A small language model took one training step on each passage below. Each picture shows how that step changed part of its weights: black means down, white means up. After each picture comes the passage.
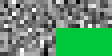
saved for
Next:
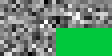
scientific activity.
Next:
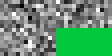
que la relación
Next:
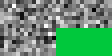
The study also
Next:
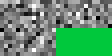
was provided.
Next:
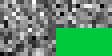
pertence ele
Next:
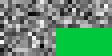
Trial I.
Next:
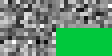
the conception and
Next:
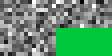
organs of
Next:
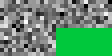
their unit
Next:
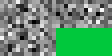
using flat
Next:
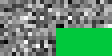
com sua
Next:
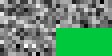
and exploitation
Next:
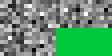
когда в
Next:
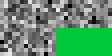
to evaluate the
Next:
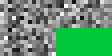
a greater
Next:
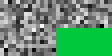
the professional responsibility
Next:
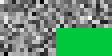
gas, as
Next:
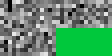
higher percentage
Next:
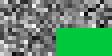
of the previously
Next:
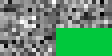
will gradually
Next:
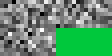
play a key
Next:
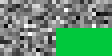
as a beam
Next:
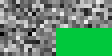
lengths of
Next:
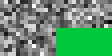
of all materials used
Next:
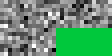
Medium Units
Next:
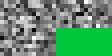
method used is the
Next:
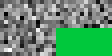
En infantil
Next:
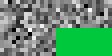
the share of
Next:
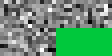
promoting public
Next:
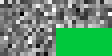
il nous a
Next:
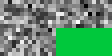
consider different system
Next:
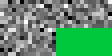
rua para
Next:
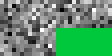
uchun pedagogik
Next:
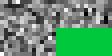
value for identifying
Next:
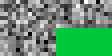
effect on the
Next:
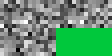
information systems, the
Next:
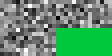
en Forensic
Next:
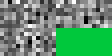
that, it can
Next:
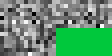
groups indicated that
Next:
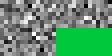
events of
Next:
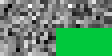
severity of the
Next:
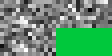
secure platform.
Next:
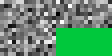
example, tomato
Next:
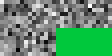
solution of the
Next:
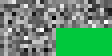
da aplicação
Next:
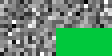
– holina
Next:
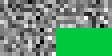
an email distribution
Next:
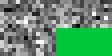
features and
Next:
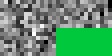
the mean of
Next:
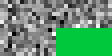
assist to
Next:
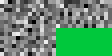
affect cellular
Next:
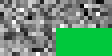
values either
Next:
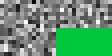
resolved in
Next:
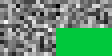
Har bir
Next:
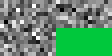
millions of
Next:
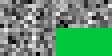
"D" were
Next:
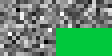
do meio
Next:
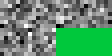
in Man and
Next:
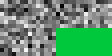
and others.
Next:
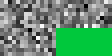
the order of
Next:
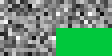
with optical
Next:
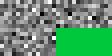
jamlash –
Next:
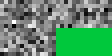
– Holding
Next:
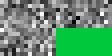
offers such a
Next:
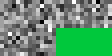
ability to meet
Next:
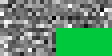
other traditional
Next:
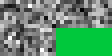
both water and
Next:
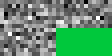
Applications in
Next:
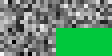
the saturation
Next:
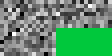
In July
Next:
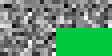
those achieved in
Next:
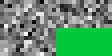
reveals the
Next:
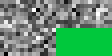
been considered as the
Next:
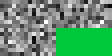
aprimore o
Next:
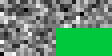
and YA provided
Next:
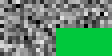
modified and
